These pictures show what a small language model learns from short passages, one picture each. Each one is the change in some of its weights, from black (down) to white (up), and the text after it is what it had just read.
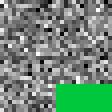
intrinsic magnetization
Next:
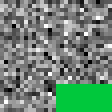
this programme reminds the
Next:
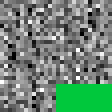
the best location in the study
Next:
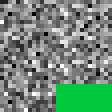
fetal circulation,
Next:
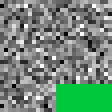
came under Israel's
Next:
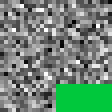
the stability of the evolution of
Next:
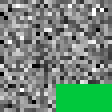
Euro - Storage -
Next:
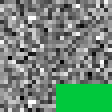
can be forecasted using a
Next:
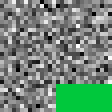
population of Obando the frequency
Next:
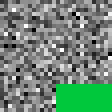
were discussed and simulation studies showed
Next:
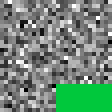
offers a stable source of
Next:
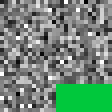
state, ergodicity
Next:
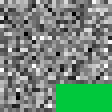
then it gives the inertial mass
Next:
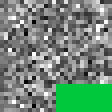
normally distributed. The
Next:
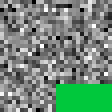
this breed is currently under
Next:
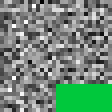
are the vectors of the unit
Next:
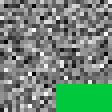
is distributed all over the space while
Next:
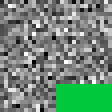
Hatcher, J.,
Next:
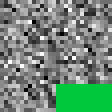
antimicrobial coating, have
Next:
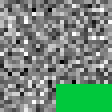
Based on proximities we can
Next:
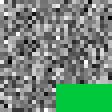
magnetic Rietveld refined 10
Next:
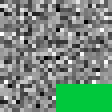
aims to provide technical support
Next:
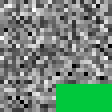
they last 6400~ps.
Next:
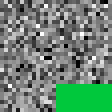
samples without blood were also
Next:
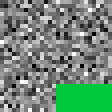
Turbo codes.
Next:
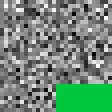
are so called the parts of
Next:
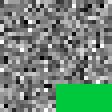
0$, so effective band structures
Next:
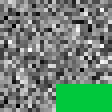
worker decentralization: effective
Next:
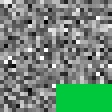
first patent, issued
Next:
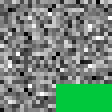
the preliminary meaning we
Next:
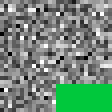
highest in nodular
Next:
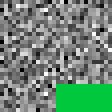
holes can help
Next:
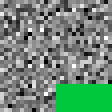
research. The number of questions per
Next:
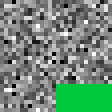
experience is one year to
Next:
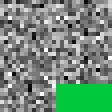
$T_c$ for a
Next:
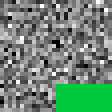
developing country journals;
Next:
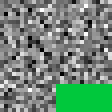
the practical consequence in a
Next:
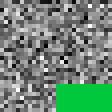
It was noticed that by changing
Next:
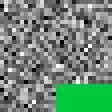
physical object---such as
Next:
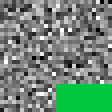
the one-to-many
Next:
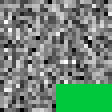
considered. Gastrointestinal
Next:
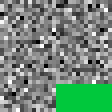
system will give a warning
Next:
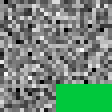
bound in the similar analysis (red
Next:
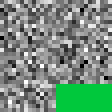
research. Immediate applications
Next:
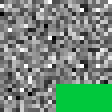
Nationalism and the revival
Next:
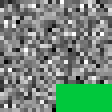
interactions between the CFD and
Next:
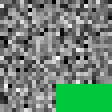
evolution without any resolvable
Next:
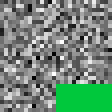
and digital simulation methods.
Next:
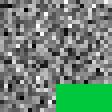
surface treated with carbon
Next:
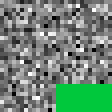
\(\epsilon\) were set at
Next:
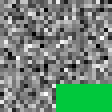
one-frame histogram
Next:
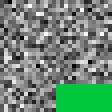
30 representatives, 15 from each
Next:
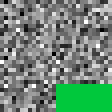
a systematic and
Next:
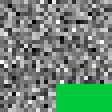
traditional compositional approach,
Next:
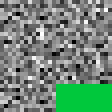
output by relating this to the
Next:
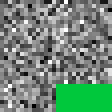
properties are of the type \be
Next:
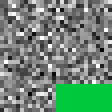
the neutrino Yukawa
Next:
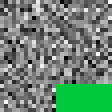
buying decision behavior variable.
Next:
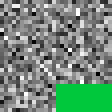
right figures are corresponding to
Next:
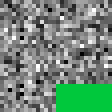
Investigation R : Resources
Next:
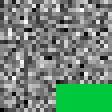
sources from this site have been
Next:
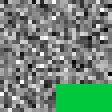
the meshes contain hanging
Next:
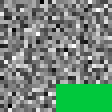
the noncommutative parameter, which
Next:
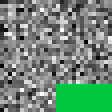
the array was fabricated on
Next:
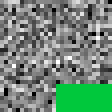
However, the enforcement of the
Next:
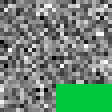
is rather straight between the
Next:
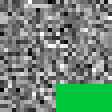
obtained during nitriding in a
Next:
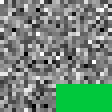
is the most critical part of the
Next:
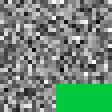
enriching. As a result,
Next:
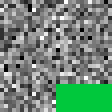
that such an upper bound holds
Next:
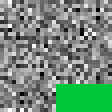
\begin{equation} {\bf D}
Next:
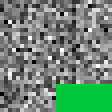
the 2D image coordinate
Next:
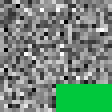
non-canonical vortex
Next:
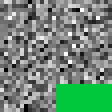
as follows: a piglet
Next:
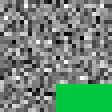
[2]. These sunscreen
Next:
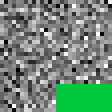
current. Other limiting factors are
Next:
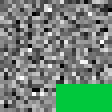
assumption does not limit the scope
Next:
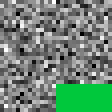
shift of hydrogen emission
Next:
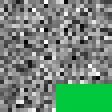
by somatic signs,
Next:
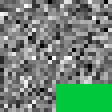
reduce other expenses to make
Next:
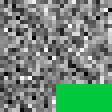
of modern statecraft.
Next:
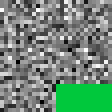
the environment and around the
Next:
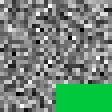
zu Berlin,
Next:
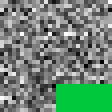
is the energy difference between minima
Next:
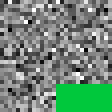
regime, void fraction
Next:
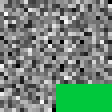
on three focus groups and 10
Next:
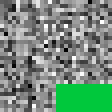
to phytosanitary
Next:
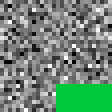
after an intervention program with
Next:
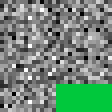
Gold, Green, and
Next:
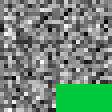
be explained well by considering only
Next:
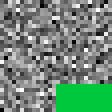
the case of the angular ordering,
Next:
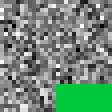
in $p\pi$ (or
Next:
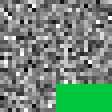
as well. The simulations including
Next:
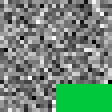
thought a way to
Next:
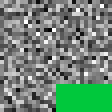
that tends to lack, or
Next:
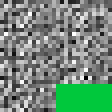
\hline \end{tabular}\\
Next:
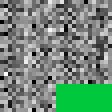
3 HOW TO USE
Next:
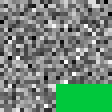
active heat exchanger with
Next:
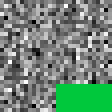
spin correlation is maximal at
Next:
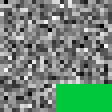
emerging in this field. It
